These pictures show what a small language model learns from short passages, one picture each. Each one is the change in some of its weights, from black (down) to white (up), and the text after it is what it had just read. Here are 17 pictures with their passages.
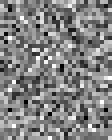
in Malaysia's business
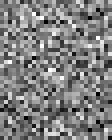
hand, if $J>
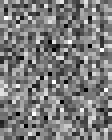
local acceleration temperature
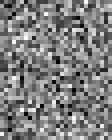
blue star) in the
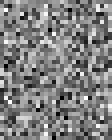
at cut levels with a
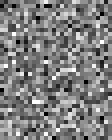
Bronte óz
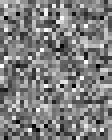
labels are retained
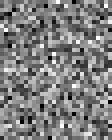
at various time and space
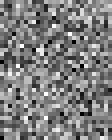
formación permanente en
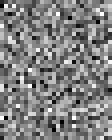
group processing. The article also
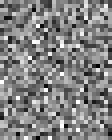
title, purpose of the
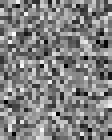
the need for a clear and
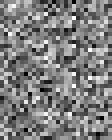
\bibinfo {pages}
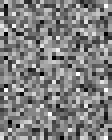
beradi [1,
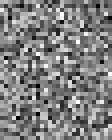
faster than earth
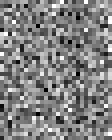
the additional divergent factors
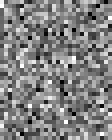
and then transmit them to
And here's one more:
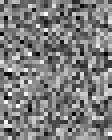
found between the seasons in
